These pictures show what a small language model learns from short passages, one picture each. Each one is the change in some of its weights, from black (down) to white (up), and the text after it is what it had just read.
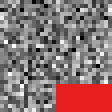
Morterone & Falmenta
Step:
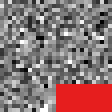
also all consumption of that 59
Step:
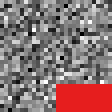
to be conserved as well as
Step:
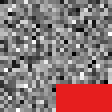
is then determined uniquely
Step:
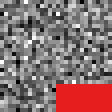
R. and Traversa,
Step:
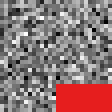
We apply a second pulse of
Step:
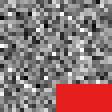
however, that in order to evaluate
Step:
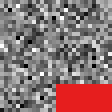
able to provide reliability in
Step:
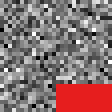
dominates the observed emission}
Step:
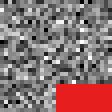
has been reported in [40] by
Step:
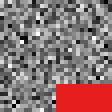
on left ventricular
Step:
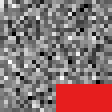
rapidly changing conditions. This
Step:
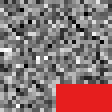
has a strong SOC, Ru
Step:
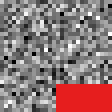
exist. Thus the system likes
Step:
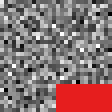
that ensure success in
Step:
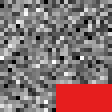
will never have a Davies
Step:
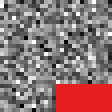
a one to one map f from the
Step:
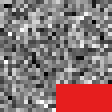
In coordinate space, the
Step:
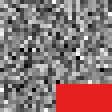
from the Dobrudzha
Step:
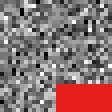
is argued to be
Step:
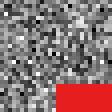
E., Muirhead,
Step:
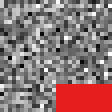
$t_{replay}$ on,
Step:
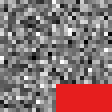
tracking performance measures.
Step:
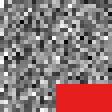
from the theory of interest but at a
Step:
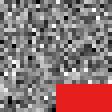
contexts (Zachariah
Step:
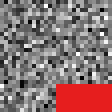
is equal to $1$ only at
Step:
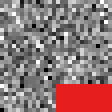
trichloride, was
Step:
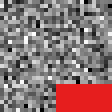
the found solutions strongly depend on the
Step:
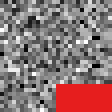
survey was conducted among 230
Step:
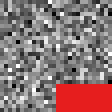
A 0.5M stock solution of
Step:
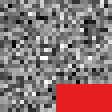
stakeholders hence
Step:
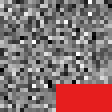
still be less than expected for the
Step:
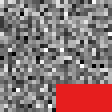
not. In $\Sigma$, we have
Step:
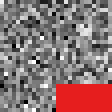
column dimensions, mobile
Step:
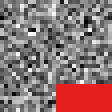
showed that all of the participants
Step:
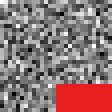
2nd-derivatives in order
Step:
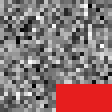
created on the dorsal
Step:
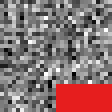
little ownership
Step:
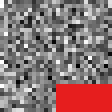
from the Jif reference manual is
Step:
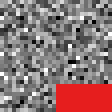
P. Schwartz. The
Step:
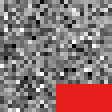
control when the converter is operating
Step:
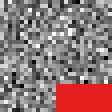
at the desired rate. We will
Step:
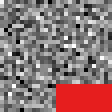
smaller than the linear size of the
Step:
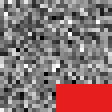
and slope classifications
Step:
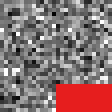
This study addresses these gaps
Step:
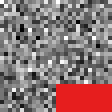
out subsequent attacks.
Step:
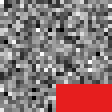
case, due to the fact that both the
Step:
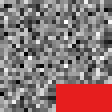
to system dynamics in resilience
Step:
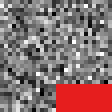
new representation satisfy canonical
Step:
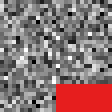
its capacity is maximum
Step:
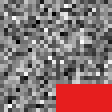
Department of Energy,
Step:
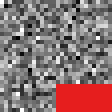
studying the foraging behaviour of
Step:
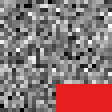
green distributions correspond to an
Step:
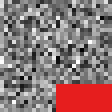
object from a domain.
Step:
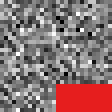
needed to cover this risk and
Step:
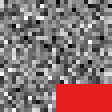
Fig. 3. The appearance of
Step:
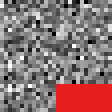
this area from primarily
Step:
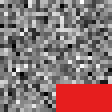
to audist norms, are
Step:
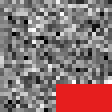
equation (3) is the addition of
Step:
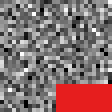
arcs grow into a full
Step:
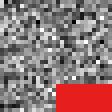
this context, the VED is
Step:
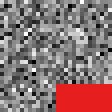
to influence the results and/or
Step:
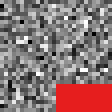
reflectivity end facets
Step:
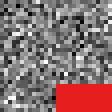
or semi-inclusive
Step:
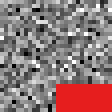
oxidation states of transition
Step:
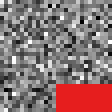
in the $xy$-plane at
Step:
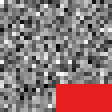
equal to the distance between the sample and
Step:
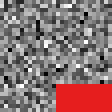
the application effect has been poor.
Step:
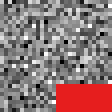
find the coupling factor to not only
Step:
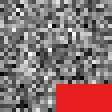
for these aggressive
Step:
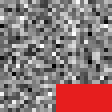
For a general pulsar
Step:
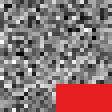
market and profit positions,
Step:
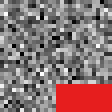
Azure services which evolve
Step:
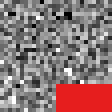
Journal of Physics G}
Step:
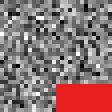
University, Wuhan
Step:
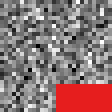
To extract the component deriving
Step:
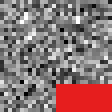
occurs, they get a
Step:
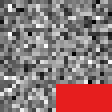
Hatay, Mersin,
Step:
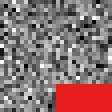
Fig. 4 shows the results of the specific
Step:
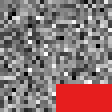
Photochemistry", University
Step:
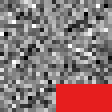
diverse forms and underlying
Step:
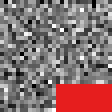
increases the total amount of
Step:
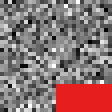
were the most sensitive. These
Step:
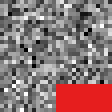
We divided the transition region of
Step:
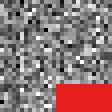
RESULT OF
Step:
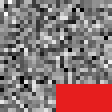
and a radial velocity of
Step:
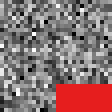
be noted that this is only a
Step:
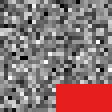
\Require Random
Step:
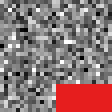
of Oman. **Figure
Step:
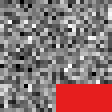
inductance can be modulated
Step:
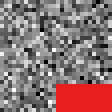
kg/s) are similar to the
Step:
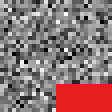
$1/T$, replotted
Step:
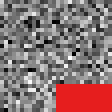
model and for $\alpha>1$
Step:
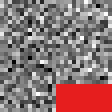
also explained by breaking
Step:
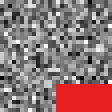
on ordinary lives.
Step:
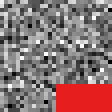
forward to the true,
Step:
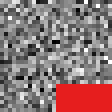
phenolic compounds,
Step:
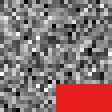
is cruel to declare them
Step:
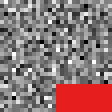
\MOLH \ and HD form
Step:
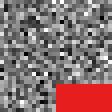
tasks, and data inputs
